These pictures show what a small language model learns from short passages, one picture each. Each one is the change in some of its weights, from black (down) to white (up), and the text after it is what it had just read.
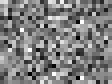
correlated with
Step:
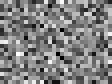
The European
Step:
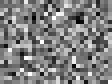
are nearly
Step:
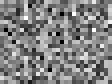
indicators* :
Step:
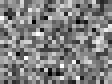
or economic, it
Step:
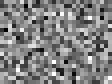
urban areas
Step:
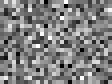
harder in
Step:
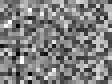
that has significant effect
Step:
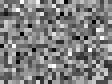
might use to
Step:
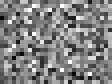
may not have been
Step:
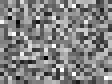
human rights by
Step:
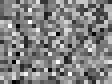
based on this data
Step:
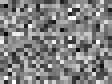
head and
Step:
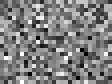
patient to
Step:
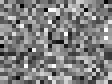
Model The
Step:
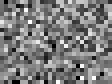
accounting for
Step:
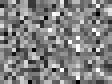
in writing
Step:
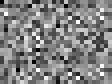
occurred at
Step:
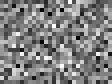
5% and
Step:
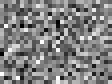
research results are more
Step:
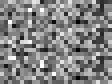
or have a
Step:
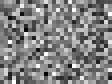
fields of
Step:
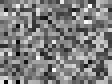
that every
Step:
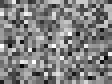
and effective
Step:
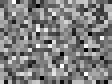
of chemical
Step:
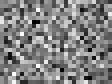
benefits of
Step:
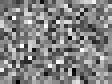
stock market but
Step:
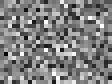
research related to the
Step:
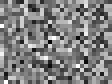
process. University
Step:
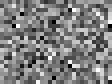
UX evaluation
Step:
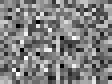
potential is less than
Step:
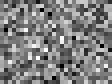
5 minutes
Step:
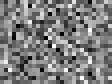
can be seen
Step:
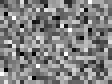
developing costs
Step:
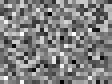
size of the
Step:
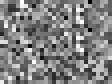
for handling
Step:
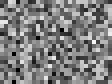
the internal
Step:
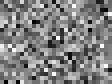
ability to
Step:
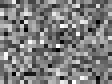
and survey on
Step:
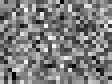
drug was
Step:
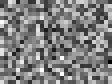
the use of
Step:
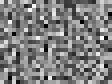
tails that
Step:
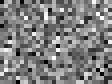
how reliable
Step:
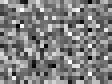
still in the
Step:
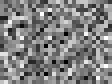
are considered in this
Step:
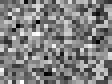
production, strong
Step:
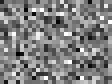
intended to
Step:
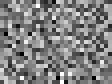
be more effective
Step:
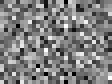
information to noise
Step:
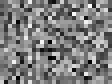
can ever
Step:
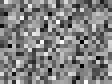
come from these
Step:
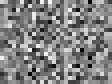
treated with
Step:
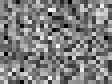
we employ a
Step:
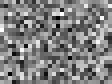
on identification
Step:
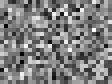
results column
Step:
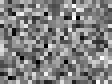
level of GSH
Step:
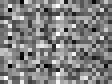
evaluate the
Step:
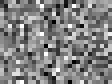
a research and development
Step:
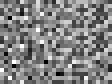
physical properties
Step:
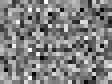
investors or
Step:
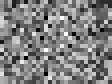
level of significance
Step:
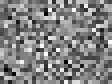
states of
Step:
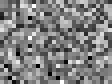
shows that at a
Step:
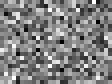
times of
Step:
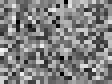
the baseline
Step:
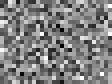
the importance of
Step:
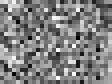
initiation of various
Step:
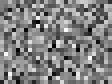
global implementation
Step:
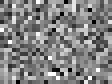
This makes
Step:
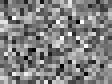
monitoring and
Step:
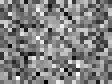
This study aims
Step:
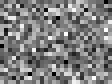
for Model
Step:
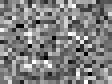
functions become
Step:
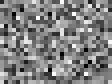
and elicit
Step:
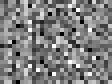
can be directly
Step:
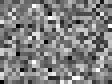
because these tools
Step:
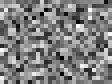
the constant
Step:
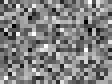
rose from
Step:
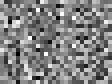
ratio by
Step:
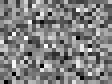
can hold at
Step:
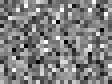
of breast
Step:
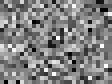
ability to provide
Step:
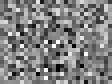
define the
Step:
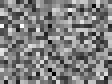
theory. The
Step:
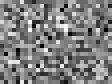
policy to organize
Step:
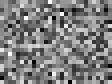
such cases.
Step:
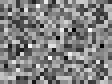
The absence
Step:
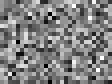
is, the
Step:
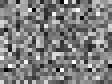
by their prediction
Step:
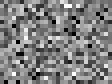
is equal to
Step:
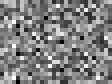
times in the
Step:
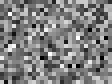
Along with class
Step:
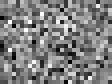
research have been
